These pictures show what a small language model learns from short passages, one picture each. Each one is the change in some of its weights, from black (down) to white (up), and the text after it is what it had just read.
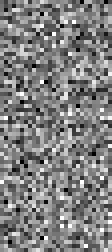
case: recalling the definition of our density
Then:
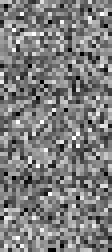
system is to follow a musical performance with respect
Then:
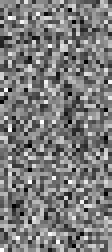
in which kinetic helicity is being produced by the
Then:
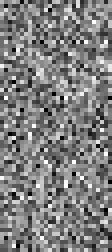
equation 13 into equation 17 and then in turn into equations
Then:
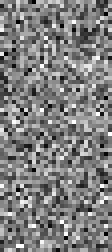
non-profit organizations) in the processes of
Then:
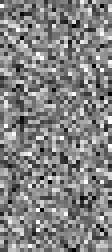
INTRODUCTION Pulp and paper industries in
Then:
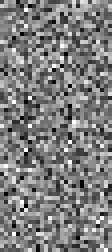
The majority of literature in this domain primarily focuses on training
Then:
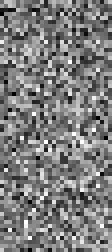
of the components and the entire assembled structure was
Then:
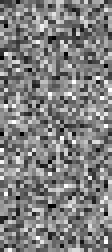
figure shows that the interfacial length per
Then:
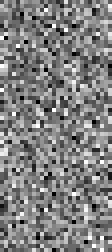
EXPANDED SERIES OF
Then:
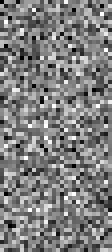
prevalence of NF1 is one case per
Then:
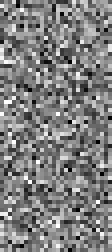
Results: The study showed that out of 96 patients
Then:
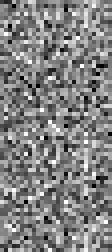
gauge calculation \cite{kronfeld}. The
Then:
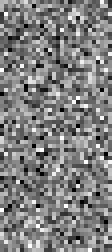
show the horizontal velocity in positive and negative magnetic
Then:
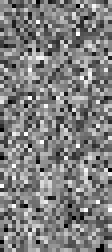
the Spanish far right, who later held
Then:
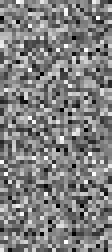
\rangle +f_{\overline{1}
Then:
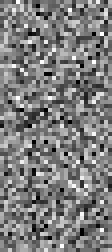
washed and stained with methyl green
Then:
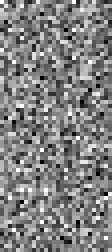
autoimmune disorder called systemic
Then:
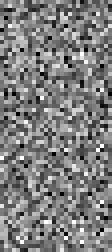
and Atmospheric Administration (NOAA)
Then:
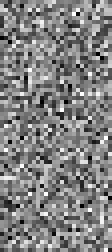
reference $\zr$, adapting it to track changing
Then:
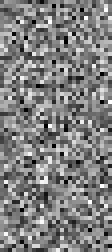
study.} \acknowledgments{Jean
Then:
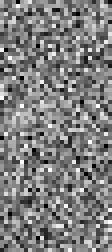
sense, knowledge of these is essential to understand the current
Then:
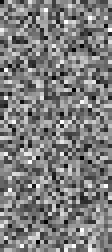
receive or acquire signals from the same set of
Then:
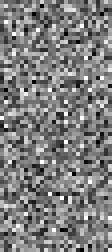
simple setae and narrow, apically
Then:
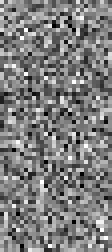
in effective way by proper match and balance (Sub &
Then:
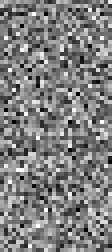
analysis but marginalizing over $\alpha_{11}$. Our
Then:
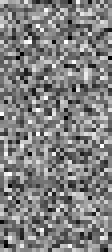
a modification of the spin Hall effect properties.
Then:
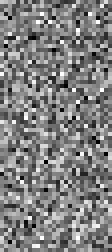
(decreases) in time and thus the entropy
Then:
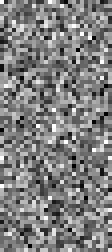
understanding of how the listed bottlenecks
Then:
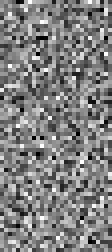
way that a supercomputer with million
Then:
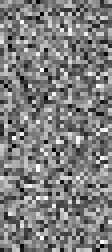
computer vision and pattern recognition}, pages
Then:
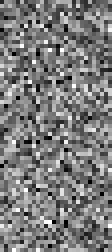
the existing non-personalized ranking approach,
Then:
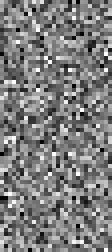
from Surat's landfill sites possess a significant capacity
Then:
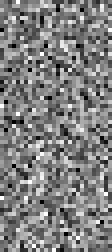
bacterial cultures were poured into Petri
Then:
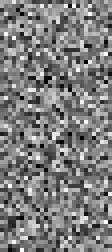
advantages like improved data collection efficiency and real-time
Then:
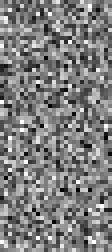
in animal shelters. Artificial companions
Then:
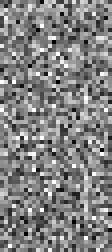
transfer to the market at Teknaf,
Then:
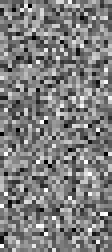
ambiguity set radius $r$, which may
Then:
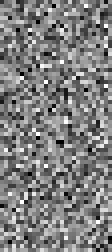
aged 22 6–18 years, published by the
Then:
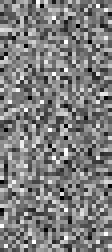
the results and give our conclusions. \section{The
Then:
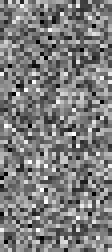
time. Expectations of investors should include
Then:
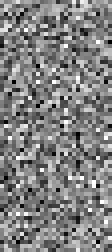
\hline \hline Architecture &Model Type &
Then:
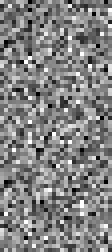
chosen provided a more consistent “real-world”
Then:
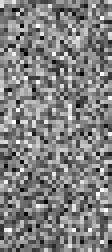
issues. The knowledge base in many subject areas, especially
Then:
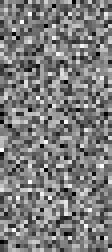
in Figure 1. A galaxy-subtracted image
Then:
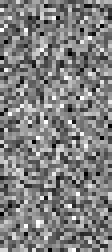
it is broadly accepted that foods and
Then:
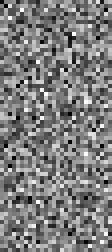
the RWC Pop dataset, which consists in
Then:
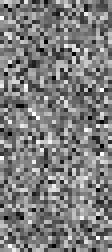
(AW) polynomials. Various data of
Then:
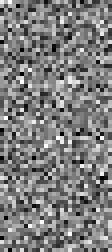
throughout the year. This makes solar energy an economically
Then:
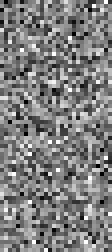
$R^{3+d}$ was entered to
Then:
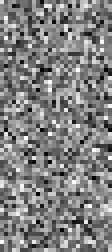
HDDVD, Blu-ray etc.)
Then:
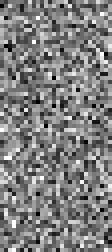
SoMMet deliverable closes with recommendations for
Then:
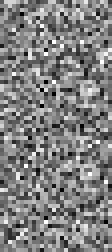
increase of the rolling noise especially in the frequency
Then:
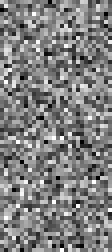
$j$, according to $\lambda$. The probability for
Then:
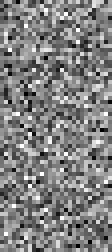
source accessory for annealing the SiC
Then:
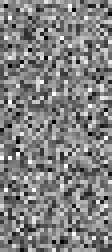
broadly, the observables identified in this work offer a
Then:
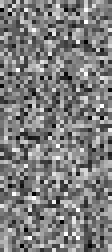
the food hopper can be knocked
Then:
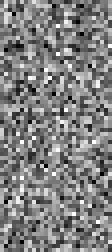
developing deep-learning models to identify infectious
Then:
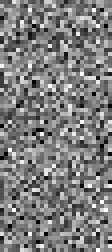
represents the value from 0.41 to 1.00
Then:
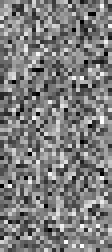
for metastatic disease in those patients who
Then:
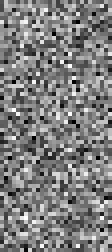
essentially every single dimension we have.\footnote{This
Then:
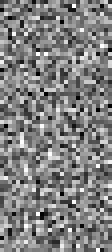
It would support PWD needs smartly through
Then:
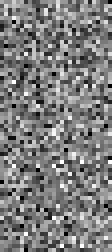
the initial guesses, we use the optimal control
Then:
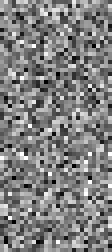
\underline{B}, \overline{A} -
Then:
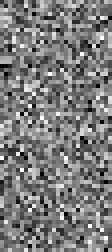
to the construction and the viability of the potential in
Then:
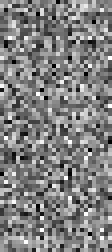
$\overline{\Gamma} - \overline{Y}$
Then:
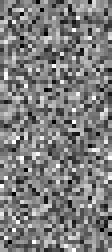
developing countries. *Ergonomics*
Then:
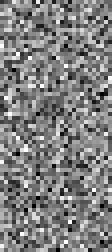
classical three-stage methods. More recently,
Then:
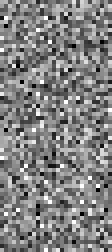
acceptable (Hair et al., 2019). Table
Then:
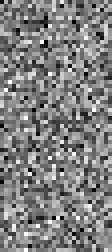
sAlk responds to an abrupt shift
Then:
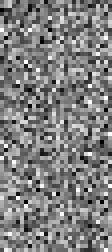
to the location of the event horizon, and the expressions
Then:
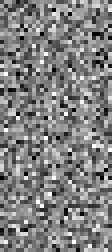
*Escherichia coli*, and
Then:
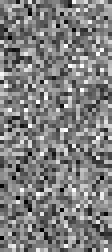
model generalization \cite{tan2018survey}, which
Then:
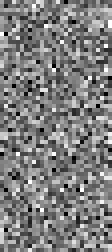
strength σ_B , MPa Yield strength
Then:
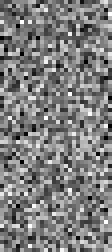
to be formally integrated out. The resulting partition function
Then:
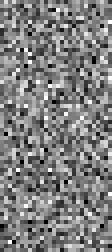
proposed ensemble method mitigates potential limitations of individual models,
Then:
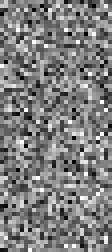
light and heavy jets and may in fact be the dominant
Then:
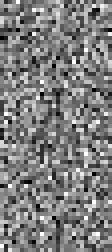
treated P4 nasal mucosa with
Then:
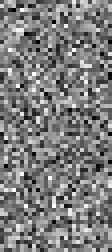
These finding also show that secular LK evolution can
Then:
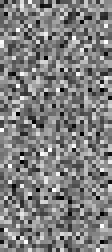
importance of expanding LGV testing capacity in order
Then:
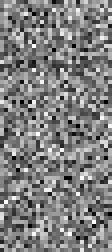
adapted encryption must be enforced,
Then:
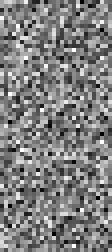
risks and hence require different levels of data protection.
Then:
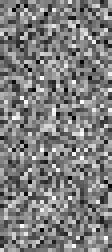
markings are very important and ensure good functioning
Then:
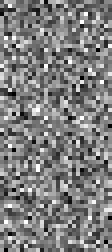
of conduct. Unfortunately, the facts
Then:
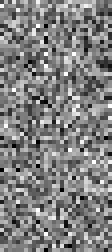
ERK1/2, prevented
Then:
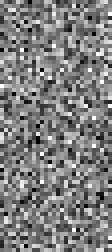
consistency check and correction..... 4 3.1.
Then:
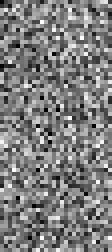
of Vastus Lateralis Muscle
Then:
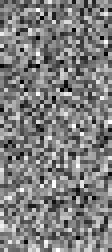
for 10 days. It indicated that watery extract of
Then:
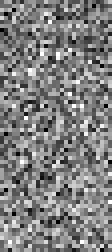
other aluminium alloys is given in
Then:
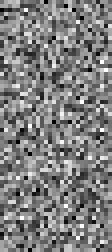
outcomes and future directions of the educational activity during the
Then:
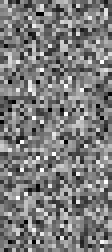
the traffic noise being mitigated by the devices (the
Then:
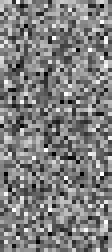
penumbral regions decreases (i.e., becomes
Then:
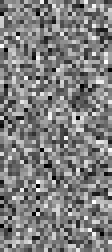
genera of Ozaenini Hope,
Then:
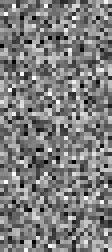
$pp(\bar{p})$ reactions can be
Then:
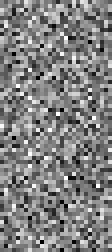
\hline \multirow{3}{*}{ \textbf
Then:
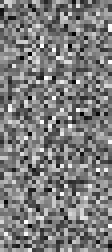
that the zero-frequency Goldstone mode is
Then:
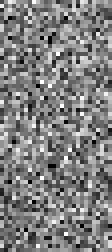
latter measurement implied that the primary decomposition products were
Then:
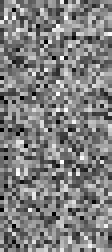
quest of spiritualism and becomes a
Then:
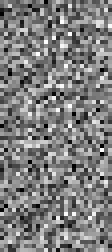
in future research for a comprehensive picture of attitude towards
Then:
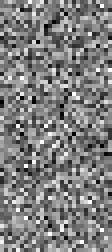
State, Nigeria. The data presented in the above table
